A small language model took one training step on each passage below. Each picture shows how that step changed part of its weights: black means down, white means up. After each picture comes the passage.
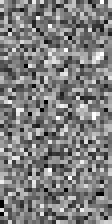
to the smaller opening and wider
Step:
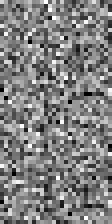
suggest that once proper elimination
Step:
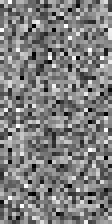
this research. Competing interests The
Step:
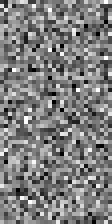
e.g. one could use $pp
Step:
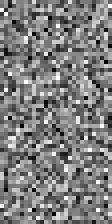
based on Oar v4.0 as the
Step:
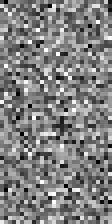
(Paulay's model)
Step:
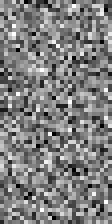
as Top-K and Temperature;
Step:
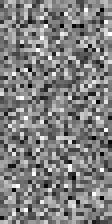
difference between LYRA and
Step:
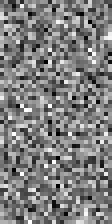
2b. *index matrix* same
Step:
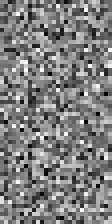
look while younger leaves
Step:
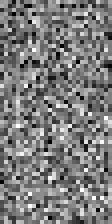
yet the processing time remained
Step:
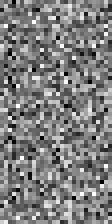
10-meter lab in the
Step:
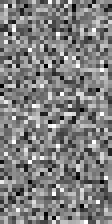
as being scaled by half the
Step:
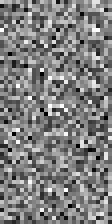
Comparison of the calculation and impact
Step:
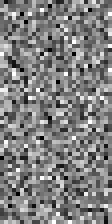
with superconductivity [23], would not
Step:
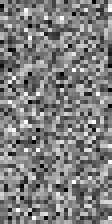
session. The certificate
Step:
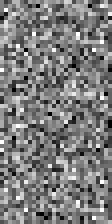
beamforming as well as the connection
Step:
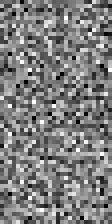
is entirely possible that a 15
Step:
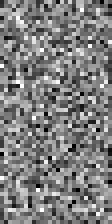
and interact only in sensitive detectors
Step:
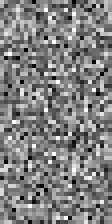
value 100, drift zero,
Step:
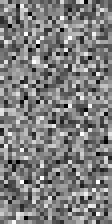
by the spin correlation length. The
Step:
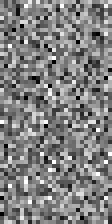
using the Xilinx FPGA
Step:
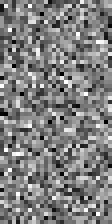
is not something that
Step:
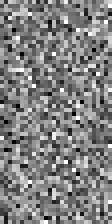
distribution at all times, the change in electron
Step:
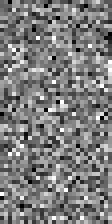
8) calculate the expected value of
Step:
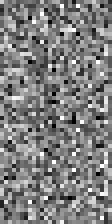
$\beta$ degree of freedom
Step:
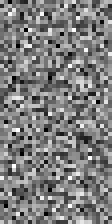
over the relevant volume and CR
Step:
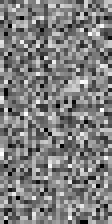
thermal pulse cycle
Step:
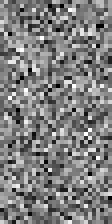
the gap between water availability and
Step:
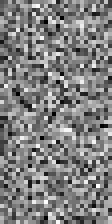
Ghent University Research for
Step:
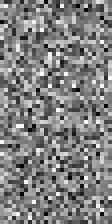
spreading and to prevent a
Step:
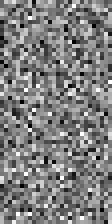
as in the RFIM [see
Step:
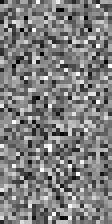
of Aramaic, one of the
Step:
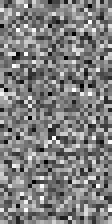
hole diameters, corresponding to
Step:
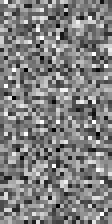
on me Will you stay with me
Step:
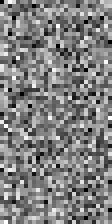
ignited near the lean
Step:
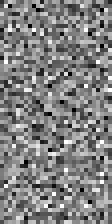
be reloaded by changing the phase
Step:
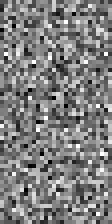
permissions granted by the
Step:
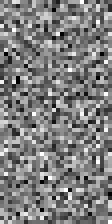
check matrix, or a
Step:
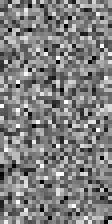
one at C₂ occurs at higher
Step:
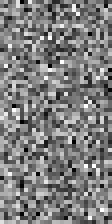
resemble real observations. The free
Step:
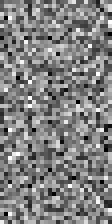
lead to bizarre situations,
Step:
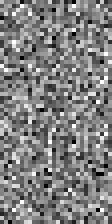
independent of $\alpha$ and $\sigma$.
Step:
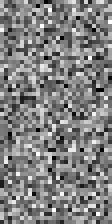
Suppose one has a state $ |
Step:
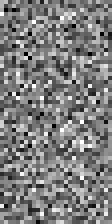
Proposed solutions for verifying
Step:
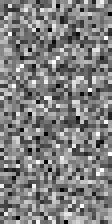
to probe even sensitive chiral
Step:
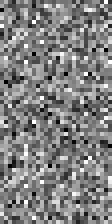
This definition follows immediately
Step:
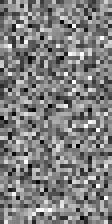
the absence of pinning potentials in
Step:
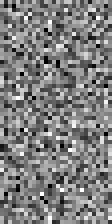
protocols. The simulation parameters and
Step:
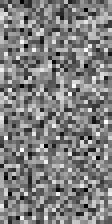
Very Long Baseline
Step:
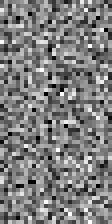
u}}{\partial x^{\tilde A}}
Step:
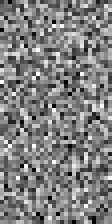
removed as well. No further
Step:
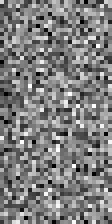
with an assessment in terms of the dataset
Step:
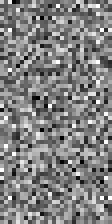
of the complex, showing that complexation had
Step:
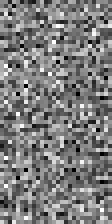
decoder were then presented in
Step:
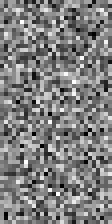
final manuscript.
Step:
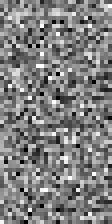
derivatives. Purity of newly
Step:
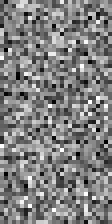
\caption{(Color online)
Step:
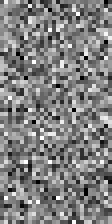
the elliptic fibration on
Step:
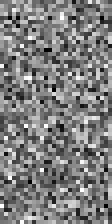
in the classical limit \begin{equation}
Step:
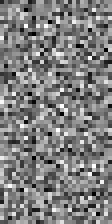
Arokiarajan, M.,
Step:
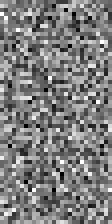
days from the start of the
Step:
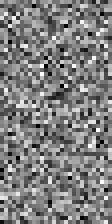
the studies provided a gap which this study
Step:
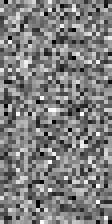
four people) to survive
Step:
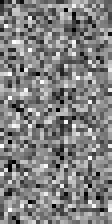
(thin dashed line). The
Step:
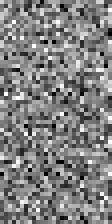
is to analyze the protocol stack
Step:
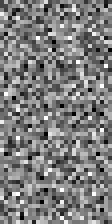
forever. It's possible for them to
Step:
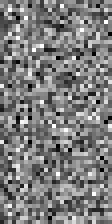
them to mitigate risks more
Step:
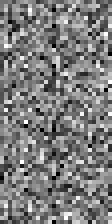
fields can only have modes with
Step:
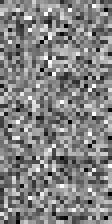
them to criminal responsibility is
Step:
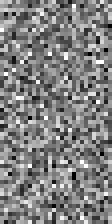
containing interactions of the $b'$
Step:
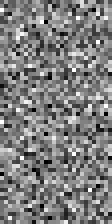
yields \begin{equation}
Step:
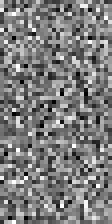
above this energy, the universe becomes
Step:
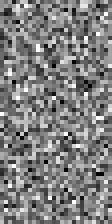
$t$). Using the translational
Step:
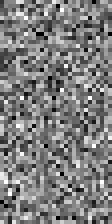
regularization strengths in each
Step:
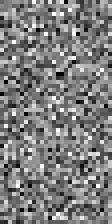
Model The present cohesive element
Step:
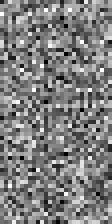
efficient and requires little
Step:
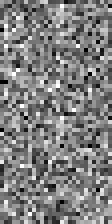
(according to the criterion of
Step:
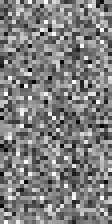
was addressed in number of works
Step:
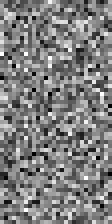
much lower than CXB and we
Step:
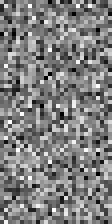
Room gives the improvisers
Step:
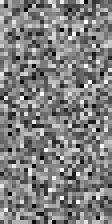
a lack of interest in the subject,
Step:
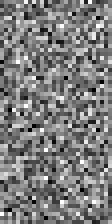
bed in the world with
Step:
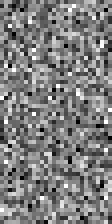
thermal resistivity with temperature is also
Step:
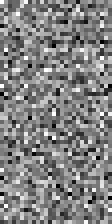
a data set is meaningful only when there
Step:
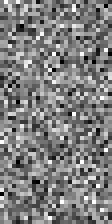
of training a farmer attended
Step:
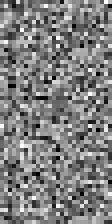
= 1.9$ cm as a function
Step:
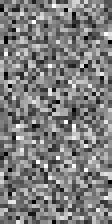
be done. One important duty
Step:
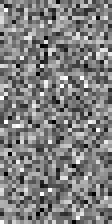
is what we provide in the next
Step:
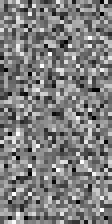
on the mechanism underlying the
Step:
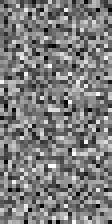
functional) equivalence. The
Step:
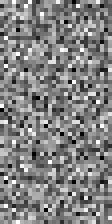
of our set of observables using the example of
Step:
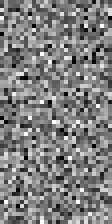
\ee \noindent The first term in
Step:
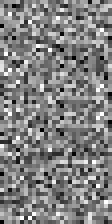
Analytical data showed that one
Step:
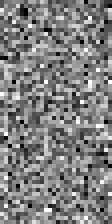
such a replacement is not
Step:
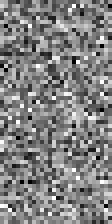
if our universe were ever at t =
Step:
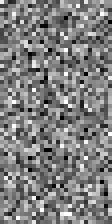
for discussions and valuable
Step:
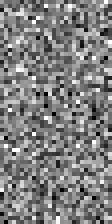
corrections of the noncommutative
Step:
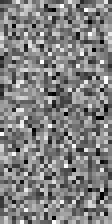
is presented as follows $$\rho A
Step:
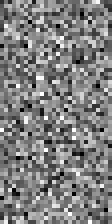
photovoltaic (PV)
